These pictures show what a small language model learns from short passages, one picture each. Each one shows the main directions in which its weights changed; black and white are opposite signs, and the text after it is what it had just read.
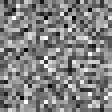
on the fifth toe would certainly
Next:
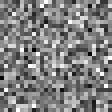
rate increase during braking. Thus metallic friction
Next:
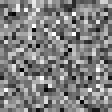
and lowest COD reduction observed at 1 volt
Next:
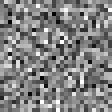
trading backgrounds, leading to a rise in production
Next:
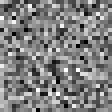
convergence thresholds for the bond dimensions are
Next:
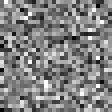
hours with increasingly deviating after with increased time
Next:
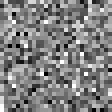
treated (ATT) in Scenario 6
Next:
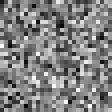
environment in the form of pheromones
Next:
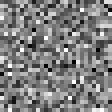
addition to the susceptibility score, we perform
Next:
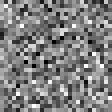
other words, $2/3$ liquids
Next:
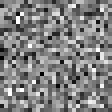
and has received funding from the European Union's
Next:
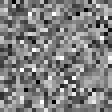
using common practice notations. Each variation is created
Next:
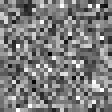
to the user via General Packet Radio
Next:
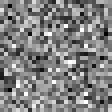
of $p$ and $q$. More
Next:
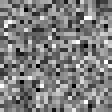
Appendix A.1 of Kjeldsen
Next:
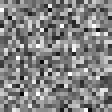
Raquel Amaro, at
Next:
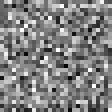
influences teachers' participation in it. 108
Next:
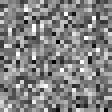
time step $t+1$ using
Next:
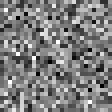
different $X$ ranging from 0.23 to
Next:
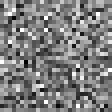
fifth step is to link each attribute
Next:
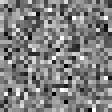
to handwritten character recognition. The
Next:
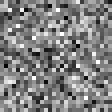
of intramolecular kinetic fractionation factor
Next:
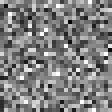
transfer rate for the preheaters are the
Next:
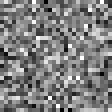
only 1% of CSR specialist on
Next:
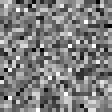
QSOs are scaled to match the
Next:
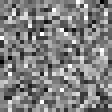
\rangle$ (blue dashed line) when the
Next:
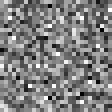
as an example, AND is a logic function of
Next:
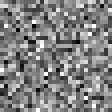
reading the period one-course pack.
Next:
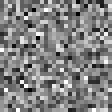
globe may benefit from hosting the
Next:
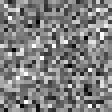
the Heisenberg exchange interaction pairs.
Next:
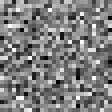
of 20 ps. An analogous figure is
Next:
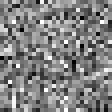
in Table 1, \end{description}
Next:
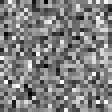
as on PASUPATI night
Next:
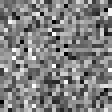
be added: main features of the community platform
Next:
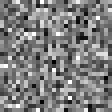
which they view as a crucial skill in the
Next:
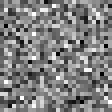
use the same noise for all cosmologies,
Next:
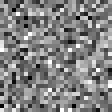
historian and an economist of that time
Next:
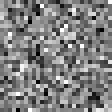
industry), alongside independent and collaborative research efforts
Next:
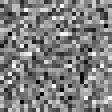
bottom the reference addresses of data, number of
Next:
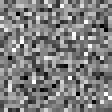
sector. In the current market conditions, the
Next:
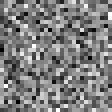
opportunities for positive transformation in the administration of
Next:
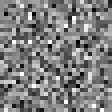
Assistant \cite{coq} to
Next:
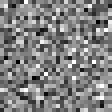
by trial and error after the first few
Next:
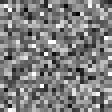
bias. Disclosure of conflict of interest
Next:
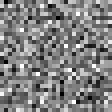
of this lineshape into AC transmission fluctuations
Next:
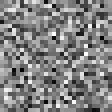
out does COVID-19 affected
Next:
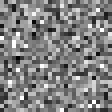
data and identify relationships and patterns between the context and
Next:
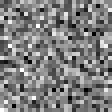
medical students have not been posted for
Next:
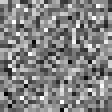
Table 1. The pair-wise 26S
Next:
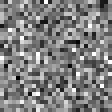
< 0.001$), a result aligning with
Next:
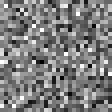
impact of food waste. Multiple studies have
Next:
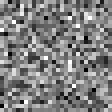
suggest that, though stroke-related
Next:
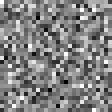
response. \begin{figure}[!t]
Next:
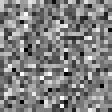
quantum information (the module squares of
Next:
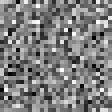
in which the junction develops a
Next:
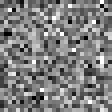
& \textbf{Learner ID} \\
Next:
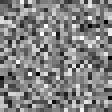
emulation strategies is compared, also featuring
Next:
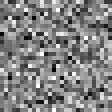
3). Serology assays:
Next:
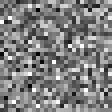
of this setup are similar to the phase diagrams obtained
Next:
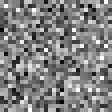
reached when the candidate dimensions and paradigms identified
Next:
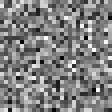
closely fit with a curve of the form
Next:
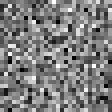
31 ENDOR Electron Nuclear
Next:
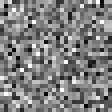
– The study involved a comparative analysis of
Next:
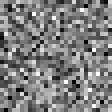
Calculated THz spectrum for three different plasma
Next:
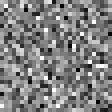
main scientific objective is to study the hot solar plasma
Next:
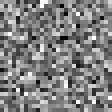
binaries with higher primary masses, higher mass ratios
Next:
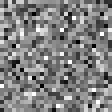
to her own technological ecology and
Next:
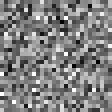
framework. In this whitepaper,
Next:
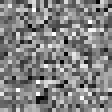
$\tau=t/t_c$ the
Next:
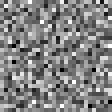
at (0,0); \coordinate
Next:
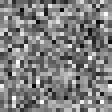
OR DEALING IN,
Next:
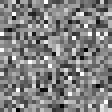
if thus occur, it waits for a random
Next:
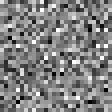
$\phi(t)$ being dynamical. This corresponds
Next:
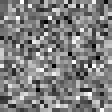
in the window over which size is to be
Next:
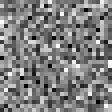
However, such techniques rely on long propagation lengths
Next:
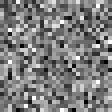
retrieval models: TF-IDF
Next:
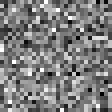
on the ratio are slightly smaller than those on the
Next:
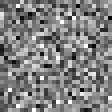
are a large number of scientific theories that explain and
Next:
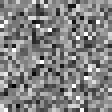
and learning. As AI-driven tools become
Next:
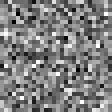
scales (CAS). Descriptive analysis and
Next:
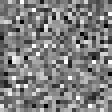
is positive for our toroidal surfaces. The mean
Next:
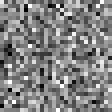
\begin{equation} Mc^2 =
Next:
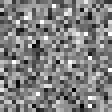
further entrenching poverty and social
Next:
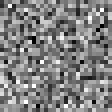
number of parallel units is driven by the intrinsic
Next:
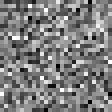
roughness intensity L_b = location of
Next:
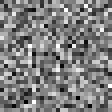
carrier density in the active magnetic layer. A
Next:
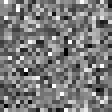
school heads may provide sessions in Learning
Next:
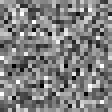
College de Paris. Conflicts of
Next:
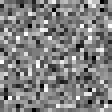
highest mean of 4.22 is when a positive
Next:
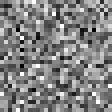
PNJL calculation with this parametrization
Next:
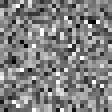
and women are drawn. They also help in
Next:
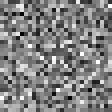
Complex It has been noticed there are
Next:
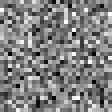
of other solids state storage systems, like metal
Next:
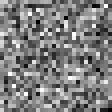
K band. Images were obtained in the
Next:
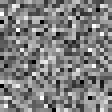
and medium-sized enterprises." Design and
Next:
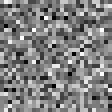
wave function of the entangled pair, without
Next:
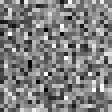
becoming a networked structure, functioning
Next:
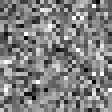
the pollen-bearing
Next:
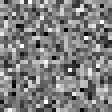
effective with participants who have experience in performing
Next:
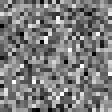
allows us to outline the interdisciplinary
